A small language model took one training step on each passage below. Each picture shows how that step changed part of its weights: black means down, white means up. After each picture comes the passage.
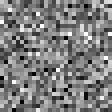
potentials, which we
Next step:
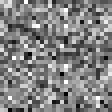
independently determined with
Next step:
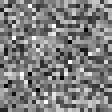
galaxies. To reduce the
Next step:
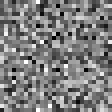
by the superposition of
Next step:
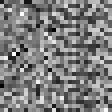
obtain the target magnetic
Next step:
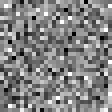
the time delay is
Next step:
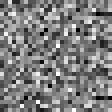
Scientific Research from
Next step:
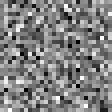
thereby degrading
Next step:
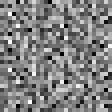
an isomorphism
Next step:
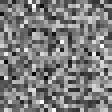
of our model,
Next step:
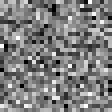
array of Au
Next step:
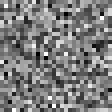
turn, this leads
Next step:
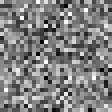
supplementary conditions
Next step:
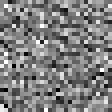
site $j$, while
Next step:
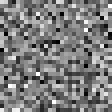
the coefficients, we
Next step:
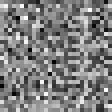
is no residual
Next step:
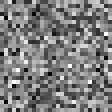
be related to the known
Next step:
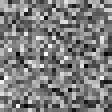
interpolate between
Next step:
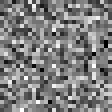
of failures
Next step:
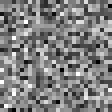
and their fluctuations obtained by
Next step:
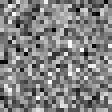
Blue node connected
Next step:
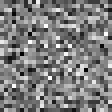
with LHC direct
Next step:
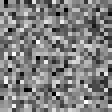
energies of the relaxed
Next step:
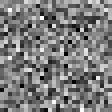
compression at zero temperature
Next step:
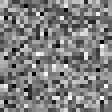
bound. In the
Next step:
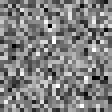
the bubbling
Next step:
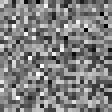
contact interaction with a
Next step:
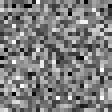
students doing
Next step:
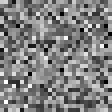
the classical system, the
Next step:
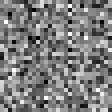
also some studies suggested
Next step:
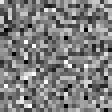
which is the field that
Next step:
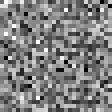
algebra that is identical
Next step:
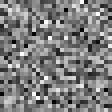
can be operated as
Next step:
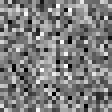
is the reason for the
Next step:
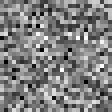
construction of this sequence
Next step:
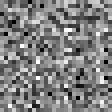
it is sampled during
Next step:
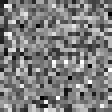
{author} {\bibinfo
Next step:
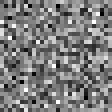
field TEM measurement of
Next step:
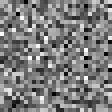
closed loops around
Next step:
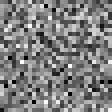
information. However, we
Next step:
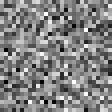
collision rate for
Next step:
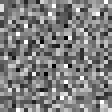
given model. Both
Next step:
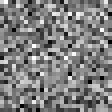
In the *y*
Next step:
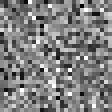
A particle stops
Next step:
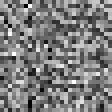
has an extra bias
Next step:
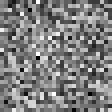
to the horizontal
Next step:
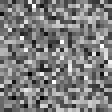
of using our approach as
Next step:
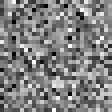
of different shapes
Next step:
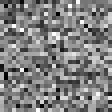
outer temperature through
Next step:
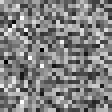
we present a new method
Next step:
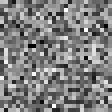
the target state, and
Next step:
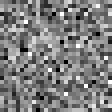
and write the Hamiltonian in
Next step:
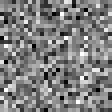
and spin polarizabilities
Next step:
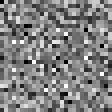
vary the external conditions of
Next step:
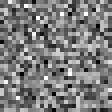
of these lines; a
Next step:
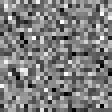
The observed residuals
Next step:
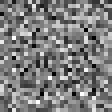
of the concentration fluctuations
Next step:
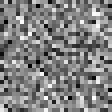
category is for
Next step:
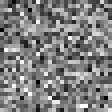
towards the edges
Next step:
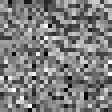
point, which is
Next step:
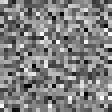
the region where the
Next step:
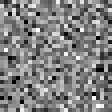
\mbox{for any
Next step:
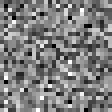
displayed in terms
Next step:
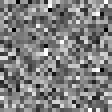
the BOSS
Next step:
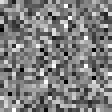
the (a)
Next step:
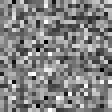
loading, probe
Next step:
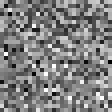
mode. For the
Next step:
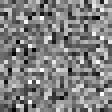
using the most dominant
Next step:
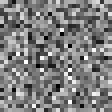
the lidar's
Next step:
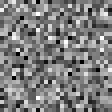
# Electric
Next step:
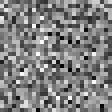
trapped in a
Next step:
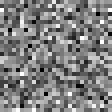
simple Penna population
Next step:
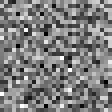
different types of accretion
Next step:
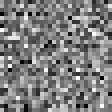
no more than 17\%
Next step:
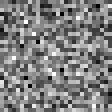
and the cost function is
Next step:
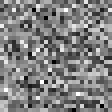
residual block.
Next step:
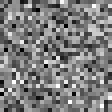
GHz \meth
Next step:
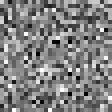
which, in fact,
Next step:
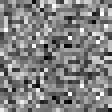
present. The Solar
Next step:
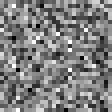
demonstrating a good level
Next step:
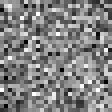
We now discuss the efficiency
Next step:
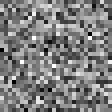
paper, we propose
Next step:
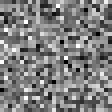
and it was recently
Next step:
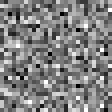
dialogue between
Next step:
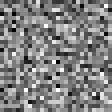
with a RC frame
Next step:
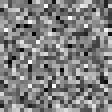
Using the observation
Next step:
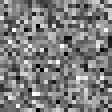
model independence in
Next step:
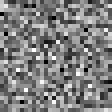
function, and $
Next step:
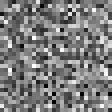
for the reflected intensity
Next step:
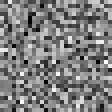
has been collected by
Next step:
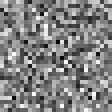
phenomenon that leads to
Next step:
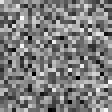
we used the early signature
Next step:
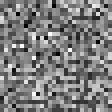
being searched and
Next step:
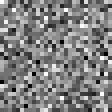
the total spin operators.
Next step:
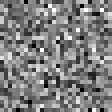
After doping
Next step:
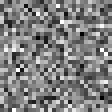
collection, analytics
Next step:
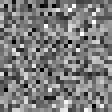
in Hilo,
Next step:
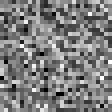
and dashed lines,
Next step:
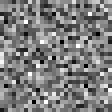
and local symmetries.
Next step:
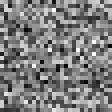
an electron as the
